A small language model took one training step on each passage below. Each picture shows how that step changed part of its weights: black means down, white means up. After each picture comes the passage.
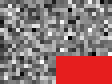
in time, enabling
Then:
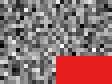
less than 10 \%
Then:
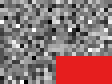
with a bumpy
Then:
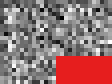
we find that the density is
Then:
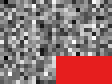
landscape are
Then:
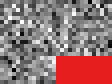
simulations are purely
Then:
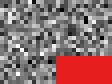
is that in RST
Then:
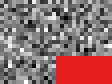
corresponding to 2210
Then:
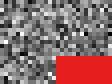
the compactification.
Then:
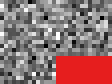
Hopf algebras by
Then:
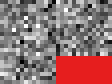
unrealizable under
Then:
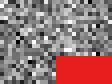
$$ Denote by
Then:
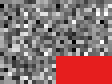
Complete a spell
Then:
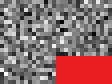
to the photonic
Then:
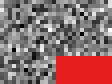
Given a single site
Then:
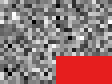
not be harmed
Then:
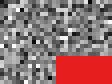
there is no obvious
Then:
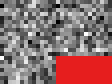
of opposite
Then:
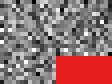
replacement and
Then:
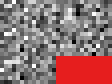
obtained from the measured
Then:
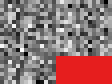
normal intermediate
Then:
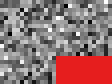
for appropriate values
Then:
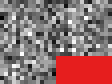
polynomials of
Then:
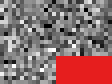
is vital for
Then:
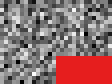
and document analysis.
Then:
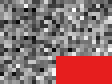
and does not promote
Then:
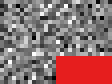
represent the constraint
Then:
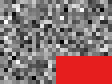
to be saturated
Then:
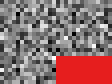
note that $\rho
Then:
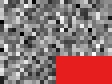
Comparison of the
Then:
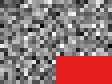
last entries
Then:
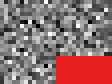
of Nonlinear
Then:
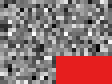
the laboratory
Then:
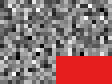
bir yeri
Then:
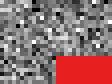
moment and spectral
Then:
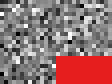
simplex is intersected
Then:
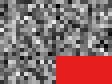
assessment of the
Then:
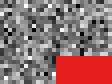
accounted for in
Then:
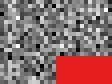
present in the dataset,
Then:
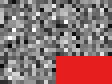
the presence of varied
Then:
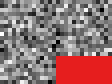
leader capable of
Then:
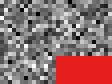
1 (top to
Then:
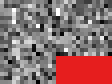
the Industrial
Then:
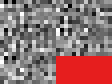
Skul *!
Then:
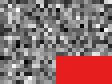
data to model production
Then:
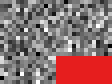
so : \newline
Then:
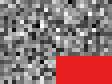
All these models found that
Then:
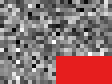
of corrected dynamics
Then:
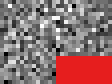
At that, the
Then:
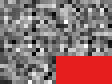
the analogous probability
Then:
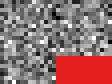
having properly determined
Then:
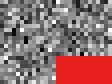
as a decrease in
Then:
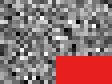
a local brightening
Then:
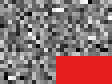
an attractive
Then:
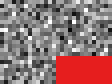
LS, whose main
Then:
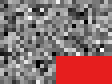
the Internet to
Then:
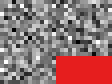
were deduced from
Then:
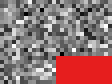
however, it is also
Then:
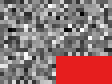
charge at the
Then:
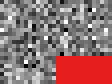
initial equality constraints
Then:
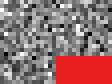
The objective of our
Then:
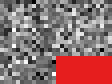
operation. The
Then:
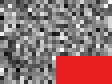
continuous on a small
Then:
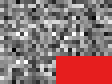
interactions. These
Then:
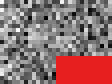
In addition, define the
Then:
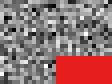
tape. All the
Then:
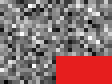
agreement with the
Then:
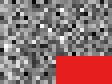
to the moment map
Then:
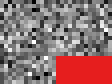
transfer effects (if
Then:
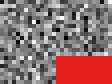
$$\Sh \tilde
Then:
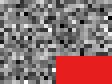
estimate it to be
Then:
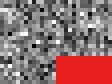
is a simple space. This
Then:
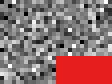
becomes $\bbJ
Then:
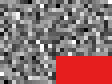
layers of extra
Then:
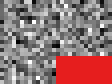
path integral measure can be
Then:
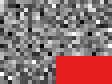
\gamma(t)$. Thus
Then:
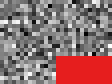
features combined.
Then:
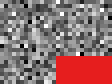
dropout during
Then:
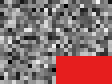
back in finite time
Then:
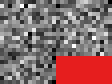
with the Riemann
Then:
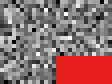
the sphere is the only
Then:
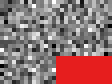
using FreeSurfer
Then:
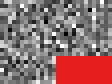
if $C$ is a
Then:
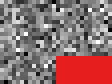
Kernel and the
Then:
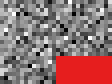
map. Hence the linear
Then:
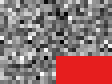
score between token
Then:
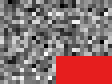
MEC CEM
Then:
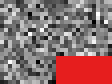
of the mass conversion
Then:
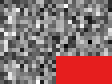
weight of the respective
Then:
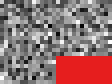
2 while the lowest value
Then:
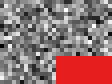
from some special spaces
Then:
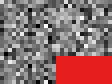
1$, by using the
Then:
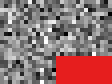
is applied, we
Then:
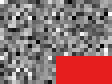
High Energy
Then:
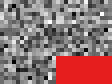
for supply side
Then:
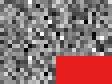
be of more interest to
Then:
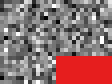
\text{ by }
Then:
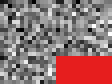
meadows may
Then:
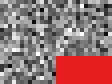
equation. If we obtain a
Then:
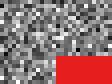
accessed at large
